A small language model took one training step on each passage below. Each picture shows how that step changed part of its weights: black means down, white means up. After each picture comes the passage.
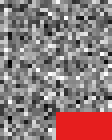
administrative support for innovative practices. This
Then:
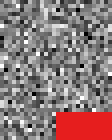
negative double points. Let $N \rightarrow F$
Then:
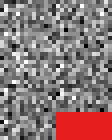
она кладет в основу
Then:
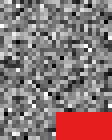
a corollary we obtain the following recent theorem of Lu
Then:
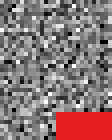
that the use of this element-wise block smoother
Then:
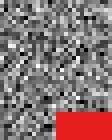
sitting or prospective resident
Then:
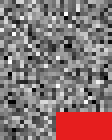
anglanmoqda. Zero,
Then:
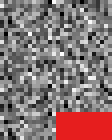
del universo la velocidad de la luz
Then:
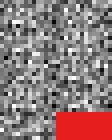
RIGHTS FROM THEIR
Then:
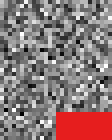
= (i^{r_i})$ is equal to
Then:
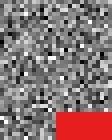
the training algorithm based on backpropagation
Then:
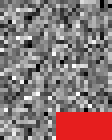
médian entre l'admission et la
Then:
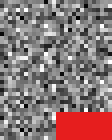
can enhance innovation, adoption of modern farming
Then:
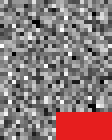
models and models on random tree-like graphs. This
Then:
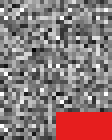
production and reduced many forms of disaster
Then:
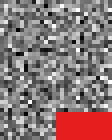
This indicates that designing appropriate procedures for
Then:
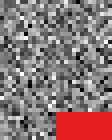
have the properties it has, then $\omega$ would
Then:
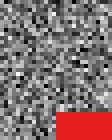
or reaction products formed by interfacial
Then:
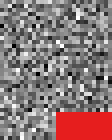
atomic size difference (δ) and Ω
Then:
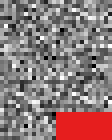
multiple approaches are possible, each with different characteristics. For
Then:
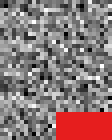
Real-World Evidence for
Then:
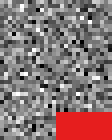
be successful in 21st century. Our students need
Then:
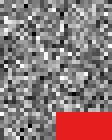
rol o'ynaydi.[3]
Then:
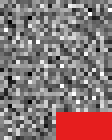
asymptotic density. Let us briefly mention some recently established
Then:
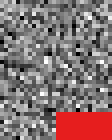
thermography the surface is stimulated by a
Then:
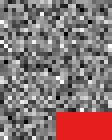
and 250 m for the DTU
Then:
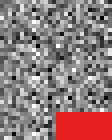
allaqachon qonuniy asosga
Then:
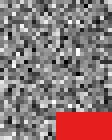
population for this study. Among them 100
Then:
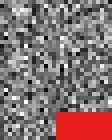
while the biomass of redfishes
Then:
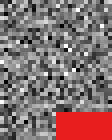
86: Meistgenutzte
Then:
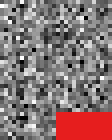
is blue-shifted in the IMC
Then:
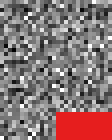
included programmers, artists and
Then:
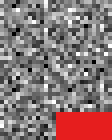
metastatic adenocarcinoma
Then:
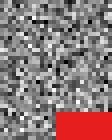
the analysis, we wanted to show the mean values
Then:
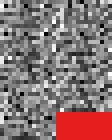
в интересах работодателя
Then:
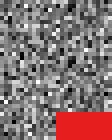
author In-situ and relocation development by
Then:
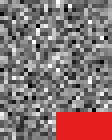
numbers} The Stirling cycle number ${n
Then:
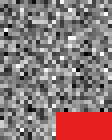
. Artinya: (hadis
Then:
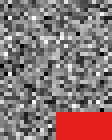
connection with folklore is especially important when it
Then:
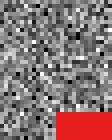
$\cal C$, even the purely additive
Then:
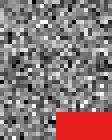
gradients from a linear least-squares
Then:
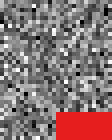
injected into diesel fuel combustion
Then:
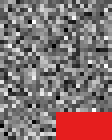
The decision rule is to reject null hypothesis if the
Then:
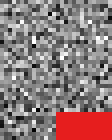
Research Infrastructure Consortium
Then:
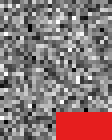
en los distintos campos de la ciencia
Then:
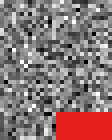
alumni success) Hypotheses Development
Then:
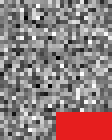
priors. We apply the proposed IES-IS
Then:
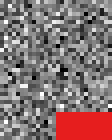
in reference to declining levels of political trust
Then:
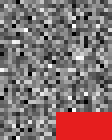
of a student telling her experience about
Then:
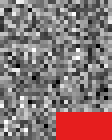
to work in the editorial office.
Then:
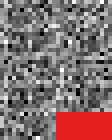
Ética em Pesquisa –
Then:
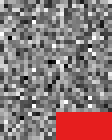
в приоритете. Представители
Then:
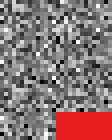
сотрудник Центра японских
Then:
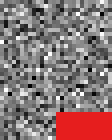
- aniq talaffuz hosil qilish
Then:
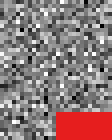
contained in $\Phi_1^\epsilon$. Finally suppose
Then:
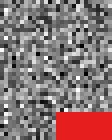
Situation as expressed by secondary teachers in
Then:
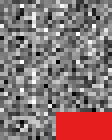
следующие форма имен
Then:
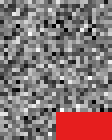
A flywheel is incorporated at the
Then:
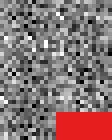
consequence of being exposed to information and discussion.
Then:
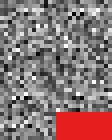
Sprache die Erweiterung des
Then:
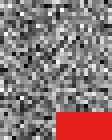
the financial instrument considered. Furthermore from our previous paper
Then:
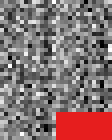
The numerical tests conﬁrm the
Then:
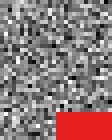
(i.e., the quantized universal
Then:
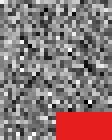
social participation than later adopters. Generalization
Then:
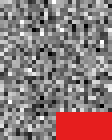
questions about such random surfaces are open. Investigating
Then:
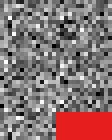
a significant variation in both junction length and angle
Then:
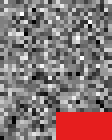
Wikipedia Popularity of James
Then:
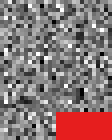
та нав намунаси 1-4 кун
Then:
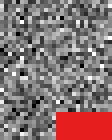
allowing farmers to profitably harvest
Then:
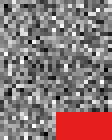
approval. Investigations Required for the
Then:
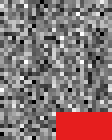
aniqlashda informativ belgilar
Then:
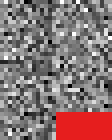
exists a $k-$section $\si$ which extends
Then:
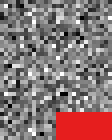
Ex-post facto research design is used.
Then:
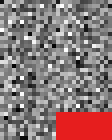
dos momentos mais marcantes da minha
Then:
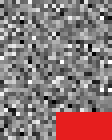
entre outros dois pares de nós.
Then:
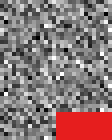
las bases lógicas de un
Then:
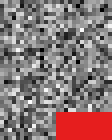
is the plane partition of $n=8$:
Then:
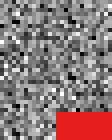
inspecting, representing, and
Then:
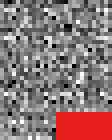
è finalizzato all’accertamento della
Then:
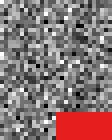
uma ferramenta pedagógica
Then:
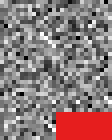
representations in the quantum case. \begin{theorem}
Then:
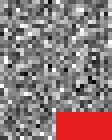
designadas” (áreas que carecen
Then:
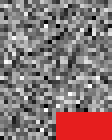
Alimov Jaloliddin Usmon
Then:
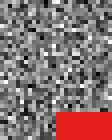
shear [4]. Numerous attempts
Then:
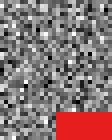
the smooth locus $X_\mathrm{sm}$
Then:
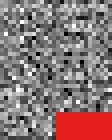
Three-Lens Circular Economy
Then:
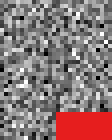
which have the higher spatial coverage of the
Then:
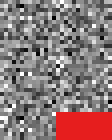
орасталик буюми ¹⁸
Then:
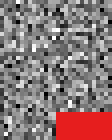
indicated that the amount of CO, CO₂,
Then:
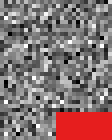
alg filt luq} and we reduce the
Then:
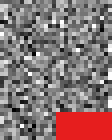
та спортивній роботі у
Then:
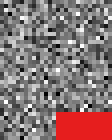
of positive $\mu_\ab$ measure, and the
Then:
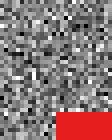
respectively and the two paths are 'separated'
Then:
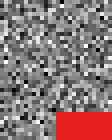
WBANs. By simulating these
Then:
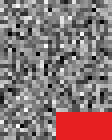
the following: For each $x\in F$
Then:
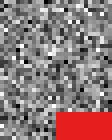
enjoy the best stability properties. Here, we
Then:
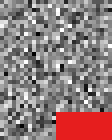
vanishes. Therefore, $N_{\mathcal
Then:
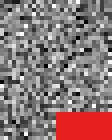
matrix. \end{description} Expressing
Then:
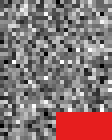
izskatu un uzvedību,
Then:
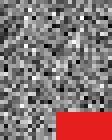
hújjetlerde onıń
